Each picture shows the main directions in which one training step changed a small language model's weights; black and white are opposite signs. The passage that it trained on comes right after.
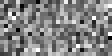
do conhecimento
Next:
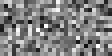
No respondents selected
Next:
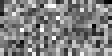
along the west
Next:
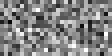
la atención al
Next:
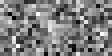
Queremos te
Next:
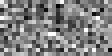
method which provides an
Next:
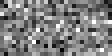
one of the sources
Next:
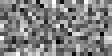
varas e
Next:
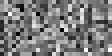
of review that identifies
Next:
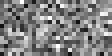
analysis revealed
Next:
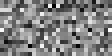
a dictionary.
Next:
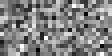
the present, the
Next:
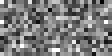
only slightly
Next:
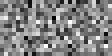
for the ESM
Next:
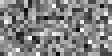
cancer patients in
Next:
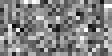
greater desire
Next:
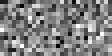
e promovam
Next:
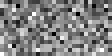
10 GC cases out
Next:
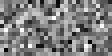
living in the
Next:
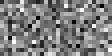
berinteraksi dalam
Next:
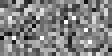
não é apenas
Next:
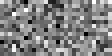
including activities (this
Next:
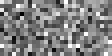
increased thickness
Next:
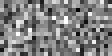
the preceding
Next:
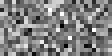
va ularni amalda
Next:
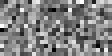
sheet and the
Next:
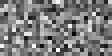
parents and children must
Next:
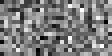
and make id a
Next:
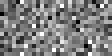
recommendations in the
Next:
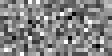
20% when half
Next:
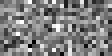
other agents. The
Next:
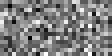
und moralischen
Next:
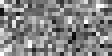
procedure were the same
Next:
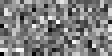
Conflicts of
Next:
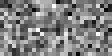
muayyan bir
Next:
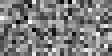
to the option with
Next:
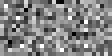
between the two groups.
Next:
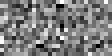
the power which means different
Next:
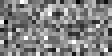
sau nu o
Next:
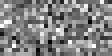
exposure on
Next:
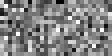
power levels from various
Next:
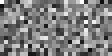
Tuboly and
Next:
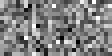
be to create a
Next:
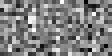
were being used to
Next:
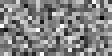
keng joriy
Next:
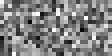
esto puede
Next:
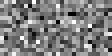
to be used in
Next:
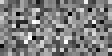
*Department of
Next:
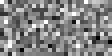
growing complexity of
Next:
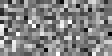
than water) and is
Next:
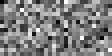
ppm under optimal
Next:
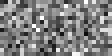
gave strength when we
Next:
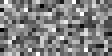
ethical and
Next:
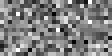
to correctly
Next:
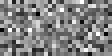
aged between 41
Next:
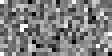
genes in the same
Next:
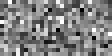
network (ANN)
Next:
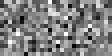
and Advertising
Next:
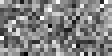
va Z.F.
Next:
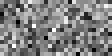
que les deux
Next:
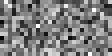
formation suisse
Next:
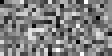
recorded high TDS
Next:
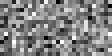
work on today
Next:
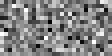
and learning activities which
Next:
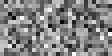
D. O que é
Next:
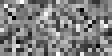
Quando la
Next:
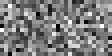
takrorlash va
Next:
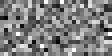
for this study.
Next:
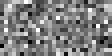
= smooth,
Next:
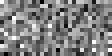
podem apresentar
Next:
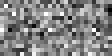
colegas de
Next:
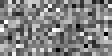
ranked 1.
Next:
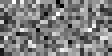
detectados es, por
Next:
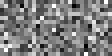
state institutions.
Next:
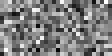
– bu talabalar
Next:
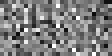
of adverse
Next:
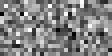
number of trips
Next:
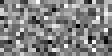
работу с
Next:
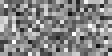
This pointed out the
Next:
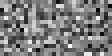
of the drug plant
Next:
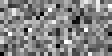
keying ta'lim
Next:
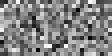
de uma criança
